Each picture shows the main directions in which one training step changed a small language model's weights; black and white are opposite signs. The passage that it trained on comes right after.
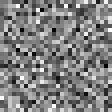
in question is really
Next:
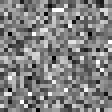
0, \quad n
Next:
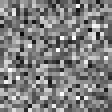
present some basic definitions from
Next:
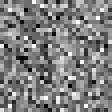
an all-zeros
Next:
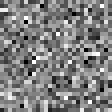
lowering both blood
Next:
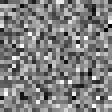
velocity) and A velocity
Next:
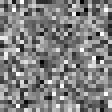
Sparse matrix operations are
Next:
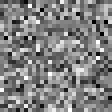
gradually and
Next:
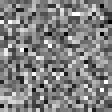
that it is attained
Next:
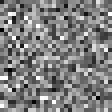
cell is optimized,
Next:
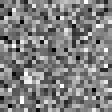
noble character, and
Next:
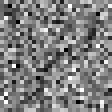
simulations correspond to the following
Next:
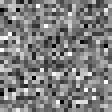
it for $n$.
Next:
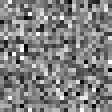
paper we prove certain
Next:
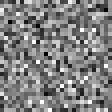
where the relaxation time distribution
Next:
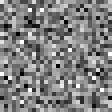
exponent, and section
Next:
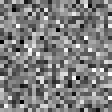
pseudospin, such as
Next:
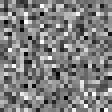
THE FVC
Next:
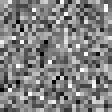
of Table 4.
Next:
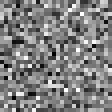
deviennent des
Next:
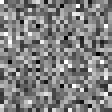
$C$ be a
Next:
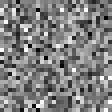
a left invariant Riemannian
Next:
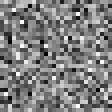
$F$ and
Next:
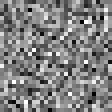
to show that for any
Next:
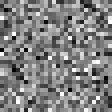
at fixed chemical potential:
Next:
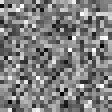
is proved. By
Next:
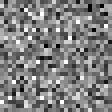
we have two cases to
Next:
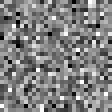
girth regular
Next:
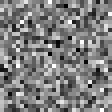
a generalized zeta function
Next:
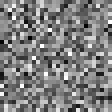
flow to early pressure is
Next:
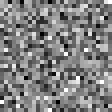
reflect the need to
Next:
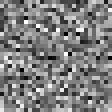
methods. QNL
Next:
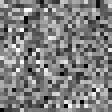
findings, features that performed
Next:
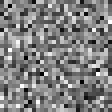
process in which the low
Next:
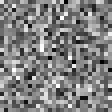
the correlation in execution
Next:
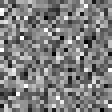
energy band for 53
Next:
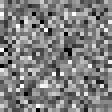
wetlands X X
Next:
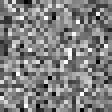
to God ($P
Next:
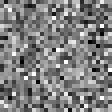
region $\cal S$
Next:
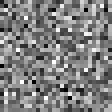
of a quantum dot with
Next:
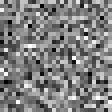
empowerment in the
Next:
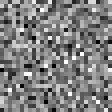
significant heating can be
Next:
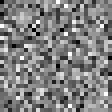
operation may be performed by
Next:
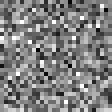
diversity. The
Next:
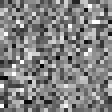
structures on the top of
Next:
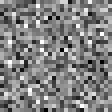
$M$ with
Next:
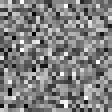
an uncertainty of 3\%
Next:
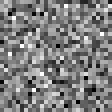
removing the best and
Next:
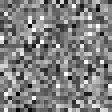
for the both kinds
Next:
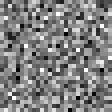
Quantitative microscopic
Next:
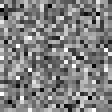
results. In particular,
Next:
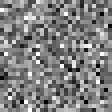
example, the modular
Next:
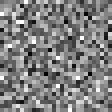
temperature dynamics of surface water
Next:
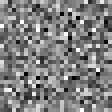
They have now been used
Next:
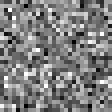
hypergraph $\tilde H =
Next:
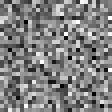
polynomial-time algorithm that
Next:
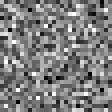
Model & $\alpha$
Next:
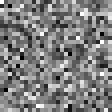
solution is presented. We
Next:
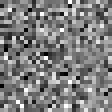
Bayes factors for
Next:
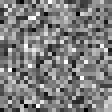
tout morphisme
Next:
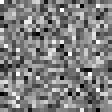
matrices. For a
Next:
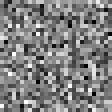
we shall prove that
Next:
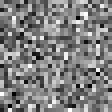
information use. Thus it
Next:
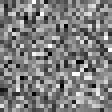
function of the first kind
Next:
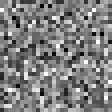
total EUV energy
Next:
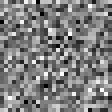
0$, we have
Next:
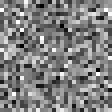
computations are done in
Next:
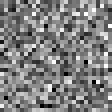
the average residual energies of
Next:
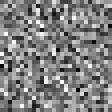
agricultural activities in
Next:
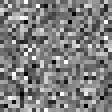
from approaching zero,
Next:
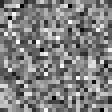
spatial distribution of recoils
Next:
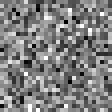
wall, see
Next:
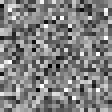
for $x \ge
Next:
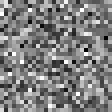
for individuals and organizations
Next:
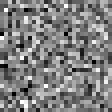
(2024) investigated whether
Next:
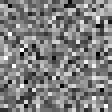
recycle and
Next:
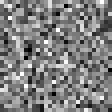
i,j \le
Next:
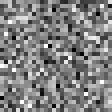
All types of income
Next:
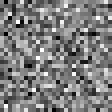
expertise to
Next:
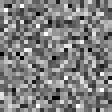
version is obtained (in
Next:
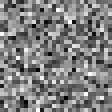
(Liver) Group
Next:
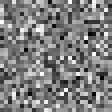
broken Note that the
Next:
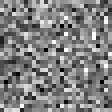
Journal of Robust
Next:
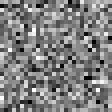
flat or constant space:
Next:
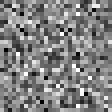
the analytic Mellin
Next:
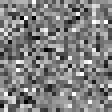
of given length and boundary
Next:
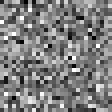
Evaluations Through
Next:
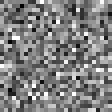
A. Kechris
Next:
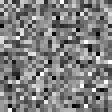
the solution. This
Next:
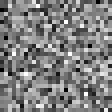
or otherwise behave
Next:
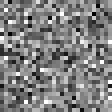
retained. These total
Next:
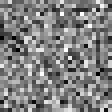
simulation results presented used the
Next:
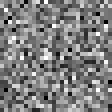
constituents of
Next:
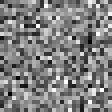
other ADS.
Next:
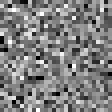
crop productivity,
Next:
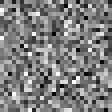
\N$. Then the
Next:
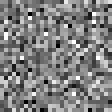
sweeps are
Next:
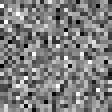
chemical integrity of
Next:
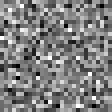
exclusive. Researchers
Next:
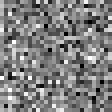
organic substances in
